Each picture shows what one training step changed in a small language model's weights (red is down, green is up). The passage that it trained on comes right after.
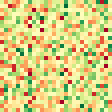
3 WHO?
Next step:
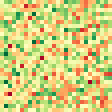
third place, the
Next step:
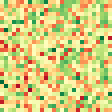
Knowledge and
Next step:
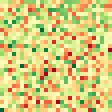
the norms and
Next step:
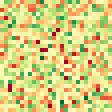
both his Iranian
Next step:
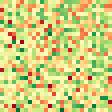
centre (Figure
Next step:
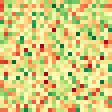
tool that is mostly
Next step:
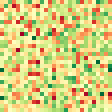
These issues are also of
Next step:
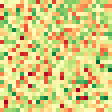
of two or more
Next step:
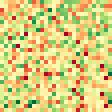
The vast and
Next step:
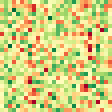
artificial neural
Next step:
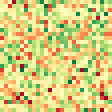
Red <input
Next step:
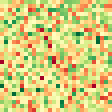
the plane of the
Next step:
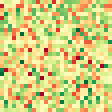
of the cubes
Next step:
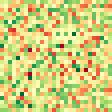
the risks for the
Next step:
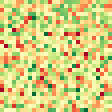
freedom of
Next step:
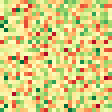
and painful period,
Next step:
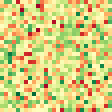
sparsity faced
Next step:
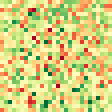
a grape
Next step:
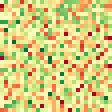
that the HPC strategy
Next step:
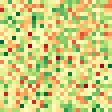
second may have adverse
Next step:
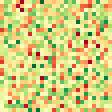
over time of the
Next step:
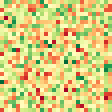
both roads and
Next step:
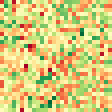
adapt on a
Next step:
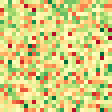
expected to be found in
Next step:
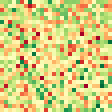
must undertake the
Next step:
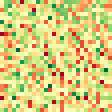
essential that the correct
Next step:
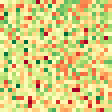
of problems when developing a
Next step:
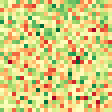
individuals or groups participating
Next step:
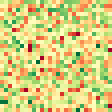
the batches
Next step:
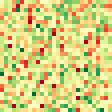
with the help of the
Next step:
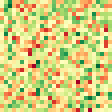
role in testing the
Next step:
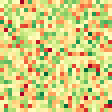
motion planning under
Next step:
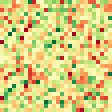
For a given sample with
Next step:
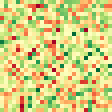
you can understand a language
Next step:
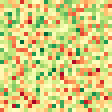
beings from a low
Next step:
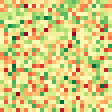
group included 42 patients
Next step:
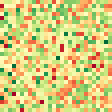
of ensuring the management
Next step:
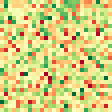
MAI also estimates
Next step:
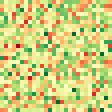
is placed. The
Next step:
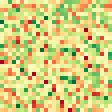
showed that the 25%
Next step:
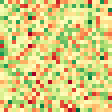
are neatly
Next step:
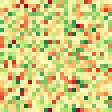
been published concerning
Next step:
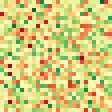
presta especial
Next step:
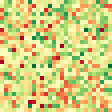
power of 2 between
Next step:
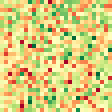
nm by a
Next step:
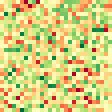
at what potential the chemical
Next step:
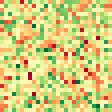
implement their very own
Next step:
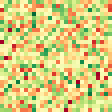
basic properties. These
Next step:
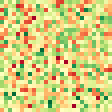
from literature, art
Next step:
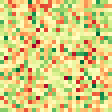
Two or three elements
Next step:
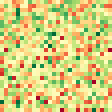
powers of all
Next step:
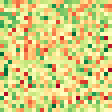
interact and learn
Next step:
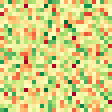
larger landholdings are
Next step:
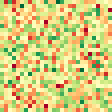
the membranes with
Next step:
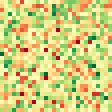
university and get an
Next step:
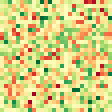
for a holistic
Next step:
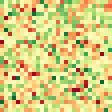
previously reported from another study
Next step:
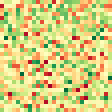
of the nuclease
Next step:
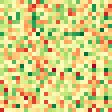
ratings from
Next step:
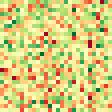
this sub-section
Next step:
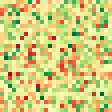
words used in the
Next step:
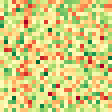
and recycled
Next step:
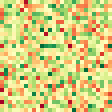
sample of myristic
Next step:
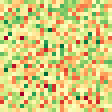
the hypothesis of values
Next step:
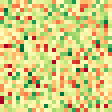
value of the wall
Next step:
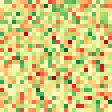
threshold in
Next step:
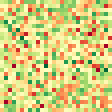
the building sector, both
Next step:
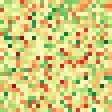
novel solution for integrating
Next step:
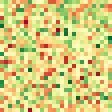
and GFRP
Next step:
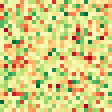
of 80 adult
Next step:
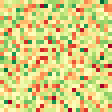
webinar no
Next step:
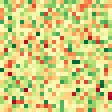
classification models in this paper
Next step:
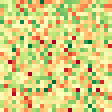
sediment columns
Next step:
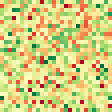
v , we can reduce
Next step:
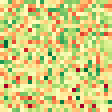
therapy. These
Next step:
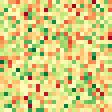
Priority 1
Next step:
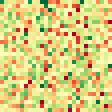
* Correspondence:
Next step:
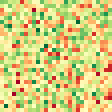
baseline system,
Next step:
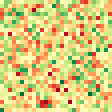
class and activities such as
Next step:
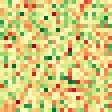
groups have been replaced
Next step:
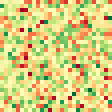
represent purge flows
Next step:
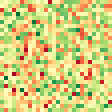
root causes and
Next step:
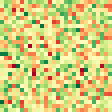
Polish cartography
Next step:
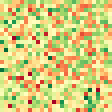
the latter,
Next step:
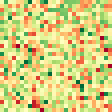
Britain and
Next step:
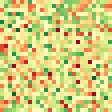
assets more than a
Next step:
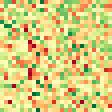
developing along with the development
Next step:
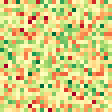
disposal when
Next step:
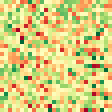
which lasted for
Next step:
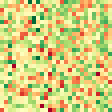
Description Katsina
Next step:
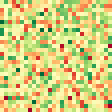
Institute Ethical
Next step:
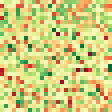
of dissertations,
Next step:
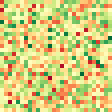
quantitative evaluation of the
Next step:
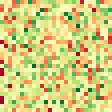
This model of conservation
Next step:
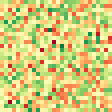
the case of the
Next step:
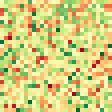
reference data (in this
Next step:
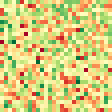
being studied in the
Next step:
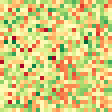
the end of the testing
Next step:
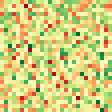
process in understanding the course
